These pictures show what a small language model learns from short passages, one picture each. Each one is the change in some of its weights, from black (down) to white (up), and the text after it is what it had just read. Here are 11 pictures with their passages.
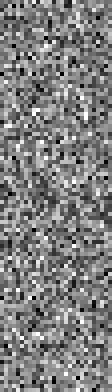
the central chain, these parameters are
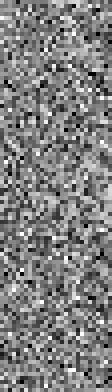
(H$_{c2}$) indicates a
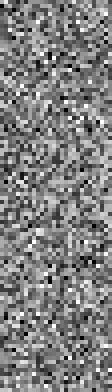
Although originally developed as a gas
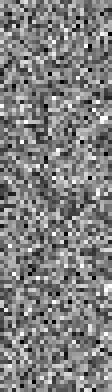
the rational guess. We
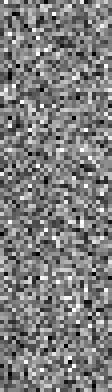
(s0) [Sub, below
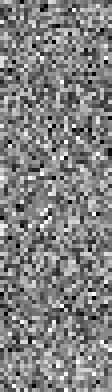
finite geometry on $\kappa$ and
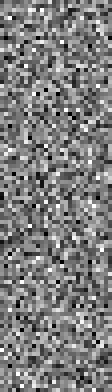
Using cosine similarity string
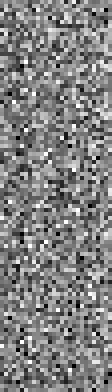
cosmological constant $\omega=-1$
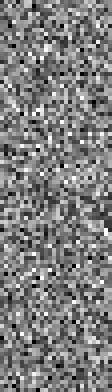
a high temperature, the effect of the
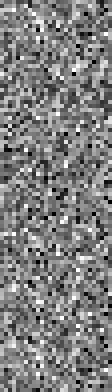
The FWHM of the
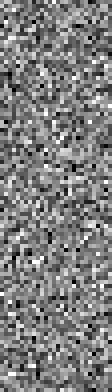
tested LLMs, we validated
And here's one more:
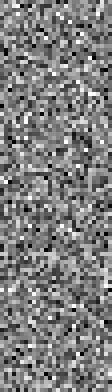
searching, must precede an
